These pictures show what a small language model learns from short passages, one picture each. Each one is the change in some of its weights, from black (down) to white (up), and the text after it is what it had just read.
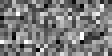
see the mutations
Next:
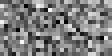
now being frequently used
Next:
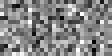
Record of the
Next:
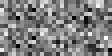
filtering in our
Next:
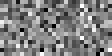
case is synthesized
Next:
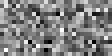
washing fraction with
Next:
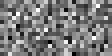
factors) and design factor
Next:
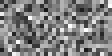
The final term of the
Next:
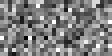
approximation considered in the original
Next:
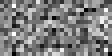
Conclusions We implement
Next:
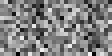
MLP to
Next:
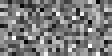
by transmitting multiple
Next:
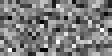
optimization problems, our algorithm
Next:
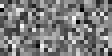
Both the AT
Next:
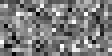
to present realities.
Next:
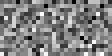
be used to analyze
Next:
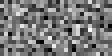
the absence of a
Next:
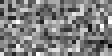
costs involved and
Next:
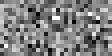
observed to be exponential
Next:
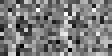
trans}\)), and
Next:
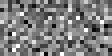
and evaluating the
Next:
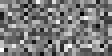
are variable and which
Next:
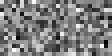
the 1D tracks
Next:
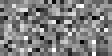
117 completed the
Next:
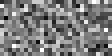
its ability to allow
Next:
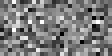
high then the foreign
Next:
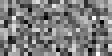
that can contribute to
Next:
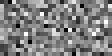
study. It may also
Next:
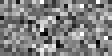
model explained a
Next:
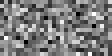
the dielectric function
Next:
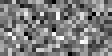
as before. We also
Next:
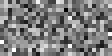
is that they contain
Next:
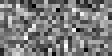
PO, the following
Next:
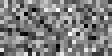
all the voting
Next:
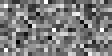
and, through a series
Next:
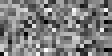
= a, usr
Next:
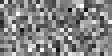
dignity of the
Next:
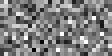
of the five steps in
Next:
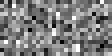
these concerns,
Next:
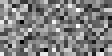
the NN scattering matrix
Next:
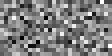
which are, in
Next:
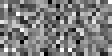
in terms of potential strength
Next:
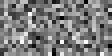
resolve these
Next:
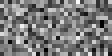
the quantum contributions of
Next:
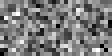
this into supervised
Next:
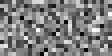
target state is reported in
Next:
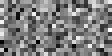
weakly interacting
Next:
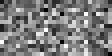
In other words,
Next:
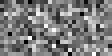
Level Lower
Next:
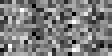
align the domains.
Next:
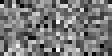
any one and also it
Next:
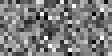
be added. The
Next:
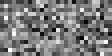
be influenced by
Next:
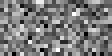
possible accuracy with which one
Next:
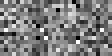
lives and
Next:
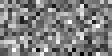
is primarily due to
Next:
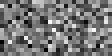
advantages are
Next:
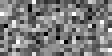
from an initial composition
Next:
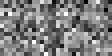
point Maximum value
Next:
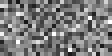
and young
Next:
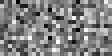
than requiring
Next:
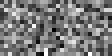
the order signal from
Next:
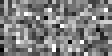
an intrinsic
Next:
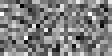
on the combination of
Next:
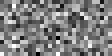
The quoted
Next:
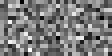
the uncorrelated
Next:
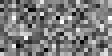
it was found that the
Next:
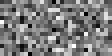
notation as logical
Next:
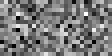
of data is hardly
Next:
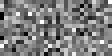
are destitute of
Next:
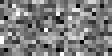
an individual, the greater
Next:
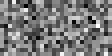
will depend on the
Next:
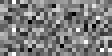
threshold. Each
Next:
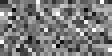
Then, using the energy
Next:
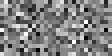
of the forward scattering
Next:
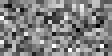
waste hampered
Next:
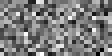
phase difference is due to
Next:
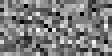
diversity ensures the
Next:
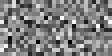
which is formed in
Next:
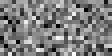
for each genomic
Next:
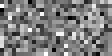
Back hold
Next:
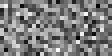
in vaccines and
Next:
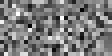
an expansion of the
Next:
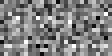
de restauration
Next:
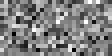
of oxidation
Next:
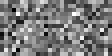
with the acidity of
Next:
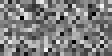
system. The total power
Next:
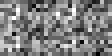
I PN; right
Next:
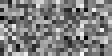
complexity of the
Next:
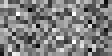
to the line of the
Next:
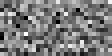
These waves are
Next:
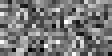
by 6% before
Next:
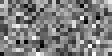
of accounts/
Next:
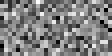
considered movement of
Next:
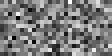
future of teacher education to
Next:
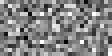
Laboratory of
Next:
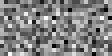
1: Detection
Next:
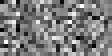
adopted value of
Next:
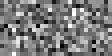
single instance.
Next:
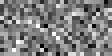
at the border of
